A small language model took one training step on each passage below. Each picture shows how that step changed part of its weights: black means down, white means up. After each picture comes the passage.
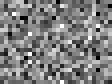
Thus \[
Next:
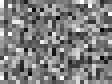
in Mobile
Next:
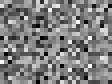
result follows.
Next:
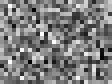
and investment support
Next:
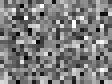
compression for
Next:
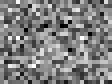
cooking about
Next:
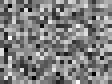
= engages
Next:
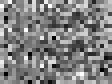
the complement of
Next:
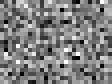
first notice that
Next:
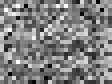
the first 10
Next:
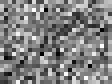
this does not
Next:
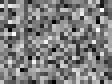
principal eigenvalue
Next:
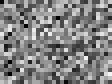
the form of the
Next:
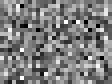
showed that there were
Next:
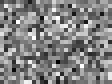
the following conditions,
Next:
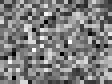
rank $M$
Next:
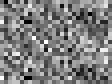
We can then also
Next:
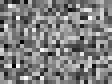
of the daily
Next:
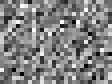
reaches the
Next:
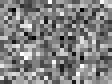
A right-action
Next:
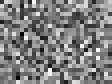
especially in
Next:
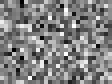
disorders associated
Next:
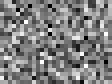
likelihood of
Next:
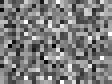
paper. Here we
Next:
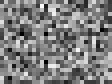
and student
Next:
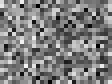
resolved the classical
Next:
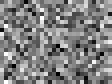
Furthermore, the
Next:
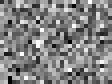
than even control and
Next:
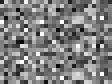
Dep. of
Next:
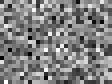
As the global health
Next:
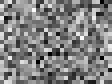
to the limit
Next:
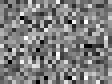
it also follows that
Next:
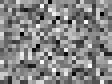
intervention and
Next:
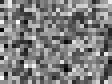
between variables in the
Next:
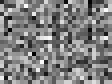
is lead to
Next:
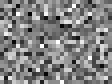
corresponding grading is
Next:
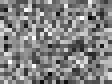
the exponent}.
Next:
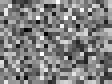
Fix dominant
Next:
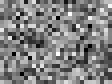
one dies for
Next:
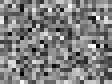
images in the
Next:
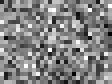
algebra and the
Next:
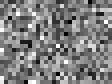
partial or full
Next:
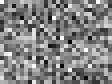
does the classic
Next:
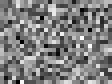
of a group and
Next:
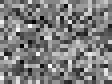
be defined as in
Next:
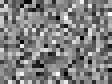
of School
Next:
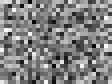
in investigating
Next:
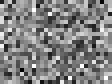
to the square of
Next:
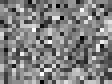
a positive integer
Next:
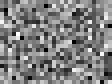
binary forms are
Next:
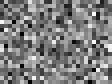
assistant in
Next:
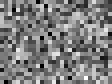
must be introduced in
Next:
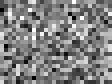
the client
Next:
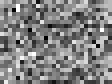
4 divides
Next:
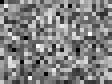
per region,
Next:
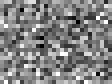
cooling are
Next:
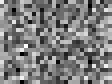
with respect to the
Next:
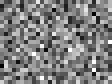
metabolic process
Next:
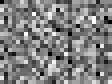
converter, and
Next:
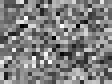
the paper with a
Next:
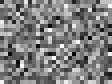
range of finite elements
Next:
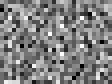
as a continuation
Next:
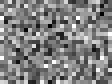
study to predict
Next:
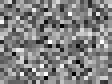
by $v$
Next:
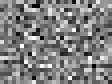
or maritime
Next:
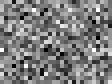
true when $k
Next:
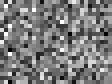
Without the above
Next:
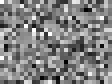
the power flows
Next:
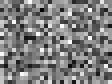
way. The
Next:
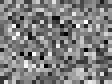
our results we do
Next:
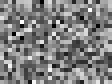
parts that are not
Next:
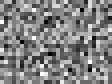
of $Q$
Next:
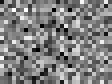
not felt
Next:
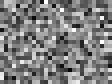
production chain,
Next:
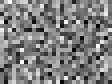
there is a positive
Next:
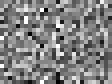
of this research,
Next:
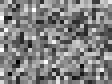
in the special
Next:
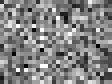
K T_M
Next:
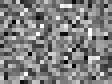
with isolated
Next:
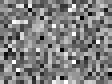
all nodes. -
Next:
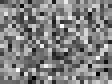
ground for social
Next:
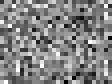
He helps
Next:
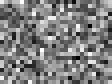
comme dans
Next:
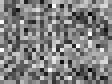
we can suppose}
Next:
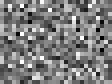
infimum satisfy
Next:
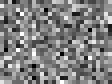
besides the
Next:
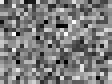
its nonzero
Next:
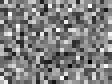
during exercise
